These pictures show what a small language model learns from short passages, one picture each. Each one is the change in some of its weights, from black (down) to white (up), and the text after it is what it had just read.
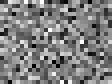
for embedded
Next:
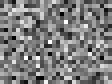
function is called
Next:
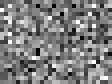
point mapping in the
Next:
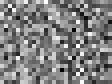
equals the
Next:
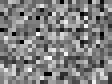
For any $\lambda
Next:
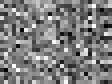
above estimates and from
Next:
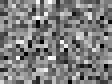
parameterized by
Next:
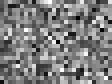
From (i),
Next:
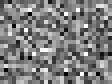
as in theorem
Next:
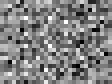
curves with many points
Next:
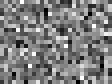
impose the following
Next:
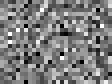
way, we
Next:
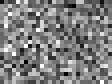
particular, various
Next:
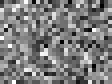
Given a probability
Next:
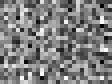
some convex function
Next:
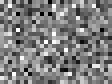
find the derivations
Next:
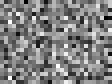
The graded dual
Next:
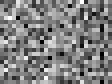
\cdot \phi
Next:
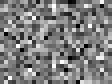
a principal $\pi
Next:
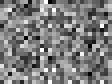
this end, it
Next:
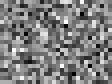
of Sciences,
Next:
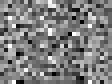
with a symmetric
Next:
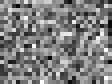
that the minimum of
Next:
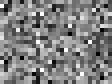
get injections
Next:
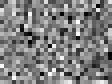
not depend on
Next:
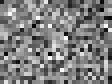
may assume that
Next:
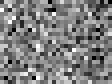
power, there exists
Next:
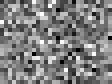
reduced homogeneous vector field
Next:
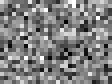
for spare
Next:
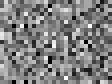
need to show
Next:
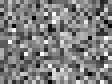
bound does not take
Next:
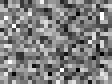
into two infinite
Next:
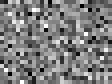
second kind of
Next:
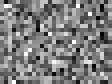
$ a set $
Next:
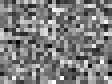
the analysis of
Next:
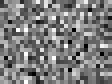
lies below the
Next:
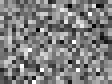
$V$ satisfies
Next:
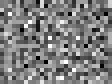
number of points $
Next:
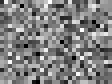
class. We conjecture
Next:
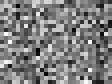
set that contains a
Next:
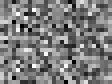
in suitable local coordinates
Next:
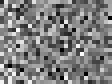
linear homeomorphism.
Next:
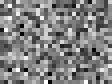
plane. In
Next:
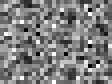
of partition of
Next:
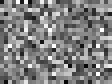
inner grid
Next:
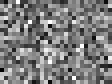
data are complete in
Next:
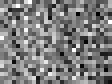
estimates a larger
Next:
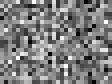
exposition of the
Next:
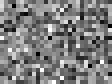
Riemann solutions of
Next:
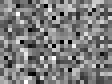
l c l}
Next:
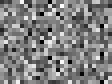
\times \mathcal
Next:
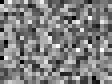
for all time.
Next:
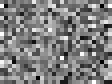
support and the value
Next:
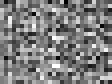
the control law
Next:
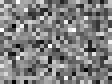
show results for uniform
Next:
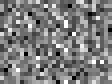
latter follows from
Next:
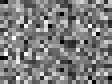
is true on
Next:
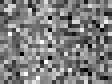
other. As
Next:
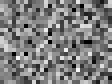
we show that it
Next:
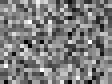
by $\Lambda$.
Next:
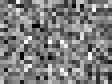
curve is therefore a
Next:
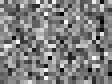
{\bf Part
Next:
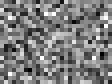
D \overset
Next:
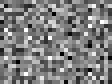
and the fact that
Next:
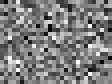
is the bounded
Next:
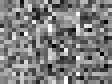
modules by
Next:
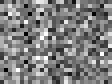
bounded set, from
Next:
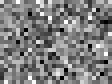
algebras are given by
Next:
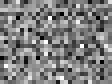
spaces in $\mathcal
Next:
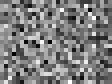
of the dual variables
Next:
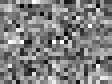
to complete the
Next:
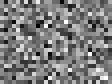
is called the
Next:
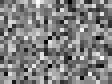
by the variable transformation
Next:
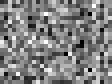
& \textrm{
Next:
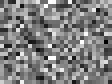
sup norm argument.
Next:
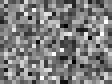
least one of the
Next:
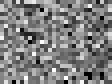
obtained at the end
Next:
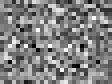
the constraint with domain
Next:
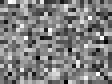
uniform bound for
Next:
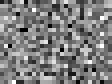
a commutation relation
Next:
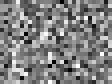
are analytic, periodic
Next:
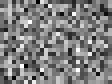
$f$ is
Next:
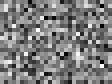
be a manifold of
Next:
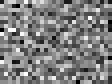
that for any
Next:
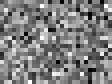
For this reason,
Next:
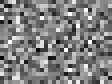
map, and for
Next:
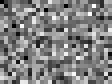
The composite part
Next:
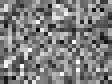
$G$ can
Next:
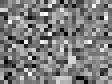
& Principal
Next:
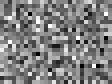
monotone scheme
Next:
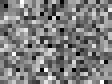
affect many
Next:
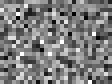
is non trivial.}
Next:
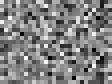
transform. Using the
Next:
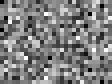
\leq &
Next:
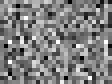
happen that
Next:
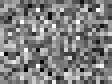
round of
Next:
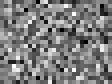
each $x
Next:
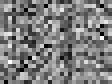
be the hyperplane
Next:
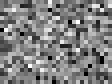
and uniform. Then
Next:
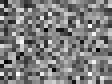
is classical and
